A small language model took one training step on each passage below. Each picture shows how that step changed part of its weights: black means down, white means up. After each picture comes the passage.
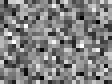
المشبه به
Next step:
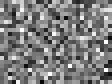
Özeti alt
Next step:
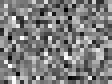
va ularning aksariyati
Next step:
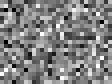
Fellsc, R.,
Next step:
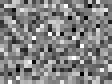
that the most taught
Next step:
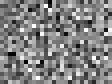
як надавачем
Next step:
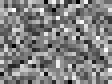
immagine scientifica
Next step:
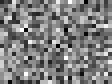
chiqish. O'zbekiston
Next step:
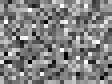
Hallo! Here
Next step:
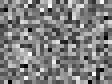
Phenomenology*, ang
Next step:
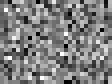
grandes figuras
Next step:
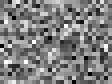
aspan deneleriniń
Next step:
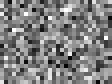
du commerce avait
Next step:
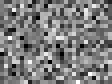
Ilvo Diamanti:
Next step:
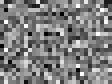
y es signo de la
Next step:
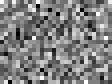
mesmo tempo, ser
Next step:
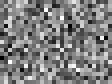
interés y dirigido
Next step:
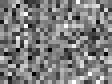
tashkil etadi[14],
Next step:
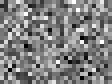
kobaltning kompleks
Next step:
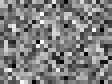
main group were
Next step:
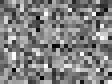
sentido de que é importante
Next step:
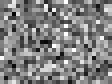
que a base de busca foi
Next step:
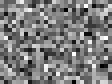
Zero Waste,
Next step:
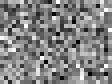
la variable dependiente
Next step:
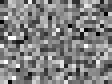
центр Показатель
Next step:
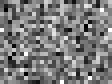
sensoriais: a
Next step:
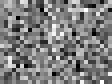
Através dele é
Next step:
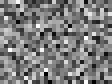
heritage, Republic
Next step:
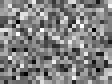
aytimlarda o‘z
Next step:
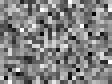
sur la mobilisation des
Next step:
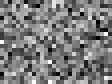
hadir. Ketiga
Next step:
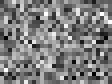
sentido de las tareas
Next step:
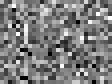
met asphalt en jute
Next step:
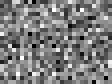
bo'ladi. Maktabgacha
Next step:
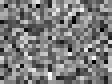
uchinchi tashabbus -
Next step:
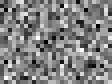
shakllantirishda ham samarali metod sifatida
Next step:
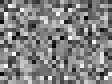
шакллантириш ва
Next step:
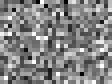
and is suitable for
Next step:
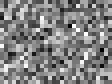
заборону полювання
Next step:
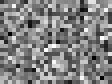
на Рисунке 2
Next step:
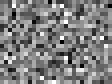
considérations pratiques
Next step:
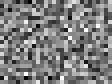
mavjud lingvistik
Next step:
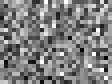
those in Table
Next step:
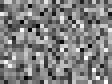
para reproduzir e
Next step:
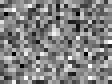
sunt membri ai
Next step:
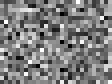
YARATISH BO
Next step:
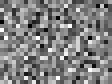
можно ожидать,
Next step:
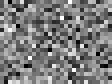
sexto parecer
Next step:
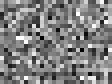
Это породило
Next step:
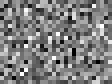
**Yofita Sari,
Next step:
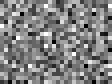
talab etuvchi faoliyat
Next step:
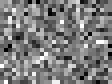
el contrario bien tratadas y
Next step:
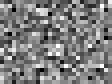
mansublik masalasida
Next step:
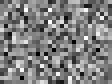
Recycle Station dapat
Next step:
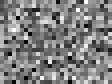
права (адат)
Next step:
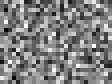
el Control y la
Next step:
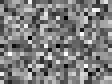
कर सकते
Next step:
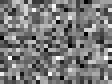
bog'liq. Shu
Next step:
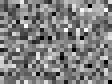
la prueba de
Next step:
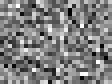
activities undertaken
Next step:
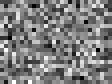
Military Education as
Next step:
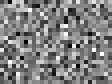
A **RevistaFT**
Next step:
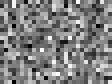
relevant studies.
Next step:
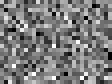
para un sistema urbano:
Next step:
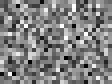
aylanmoqda. Har
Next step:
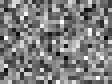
hududlarining barqaror
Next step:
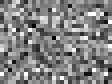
алайх)дан таълим
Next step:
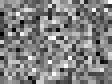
В той же час
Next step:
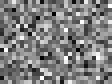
puede llevar décadas en
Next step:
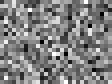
7. Bradley
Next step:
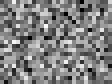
Brasil, Declaração
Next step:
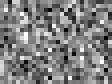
és könyörgött
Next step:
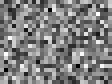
va tipi hali
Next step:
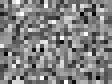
the amount of river
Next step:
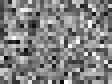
что у ювенильных
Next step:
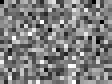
Kriviyy Rig
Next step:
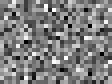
que l'on trouve
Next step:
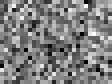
года завод им.
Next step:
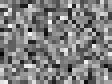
observations pour le compte de
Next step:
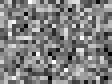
teknologi informasi agar
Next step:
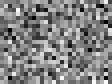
cleaning practices
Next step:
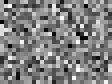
laboral en trabajadores
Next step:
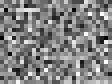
Este modelo possui
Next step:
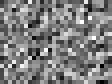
предметов позволяет
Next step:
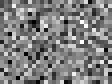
как уникальная,
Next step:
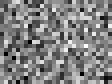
yaratganlari juda
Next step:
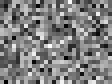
qadrlanadigan tabiat
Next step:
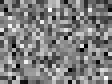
ciencia cuyo objeto
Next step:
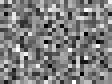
2014. Nota técnica
